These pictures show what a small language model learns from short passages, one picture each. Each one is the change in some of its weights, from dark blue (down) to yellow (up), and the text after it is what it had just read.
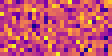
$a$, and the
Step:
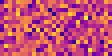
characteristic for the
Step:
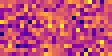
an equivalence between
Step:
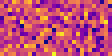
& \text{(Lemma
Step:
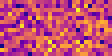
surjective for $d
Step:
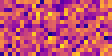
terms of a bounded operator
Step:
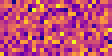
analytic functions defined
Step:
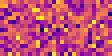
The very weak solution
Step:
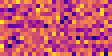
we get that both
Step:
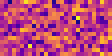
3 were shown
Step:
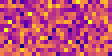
to be the translation
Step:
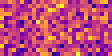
FMM for the
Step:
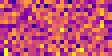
can be modelled
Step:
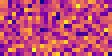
2.2 we see
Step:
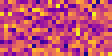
between adjacent
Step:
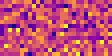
may involve
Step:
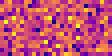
'$ be its
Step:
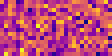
the Penalty
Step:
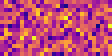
coefficients for
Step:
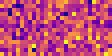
compact Stein
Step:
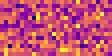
method of this paper
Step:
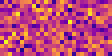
are homogeneous
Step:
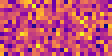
is even, and
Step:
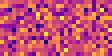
bound on the length
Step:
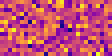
the variance
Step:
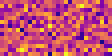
an}$ and so,
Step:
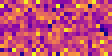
then there exists a
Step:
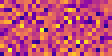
or they both have
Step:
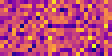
zeros. This
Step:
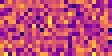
optimal, see
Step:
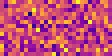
to predict
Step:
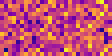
$\langle \alpha,
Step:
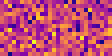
product $\wedge$ and
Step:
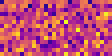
portions of
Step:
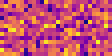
an apparent
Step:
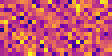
the boundary with a bounded
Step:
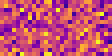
case is then given using
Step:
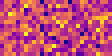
again given by
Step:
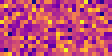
in turn an
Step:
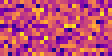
those properties.
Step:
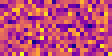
study of two
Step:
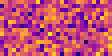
dependency between
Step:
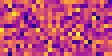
sets which are
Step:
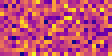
$X$, which is
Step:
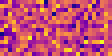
real linear combination
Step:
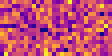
will describe a
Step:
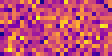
under a continuous function from
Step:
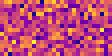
function $g$
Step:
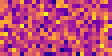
Theorem of Tropical
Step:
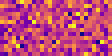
to construct the same
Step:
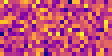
be a small parameter,
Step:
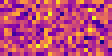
value. Let $I
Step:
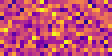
the macro
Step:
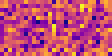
This is equivalent to
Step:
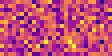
the existence of
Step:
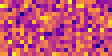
based on the
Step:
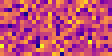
possible collections
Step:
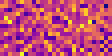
height of the first
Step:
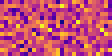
the stabilization
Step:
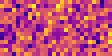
bounded linear operator is the
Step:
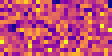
we proceed as
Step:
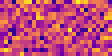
and for every $n
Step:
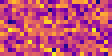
assuming also that
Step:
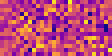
and the ISF
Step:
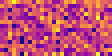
see that \[
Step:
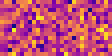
and strictly
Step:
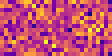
is satisfied, so
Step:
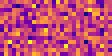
good reduction at
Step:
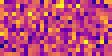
Tutte polynomial which
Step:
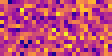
$k$-vector space
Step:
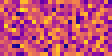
1$, such that
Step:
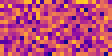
if $n\geq
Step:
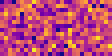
can think
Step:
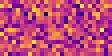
function $f$ is
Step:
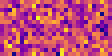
solves a sequence of
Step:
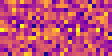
concepts or
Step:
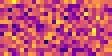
see that inside $
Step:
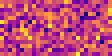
an isometry
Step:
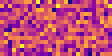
it belongs
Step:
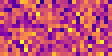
generated by the functions
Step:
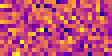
can show that the
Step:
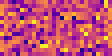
weak mixing property
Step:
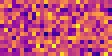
factor of $D
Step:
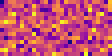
the empirical
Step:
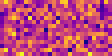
D\gamma +
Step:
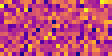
i.e. an
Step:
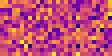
equation are the particle
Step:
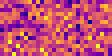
stationary subalgebra
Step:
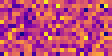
restriction theorem, and
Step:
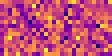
isomorphism) is less
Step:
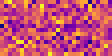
in $v$ is
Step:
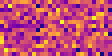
this section, we will
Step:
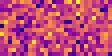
all the edges
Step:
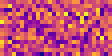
contradicts the fact
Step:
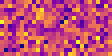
including both the
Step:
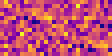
Then we have for
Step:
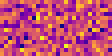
method becomes
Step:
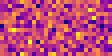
all vectors. The
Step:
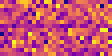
with disjoint
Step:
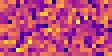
G.: On
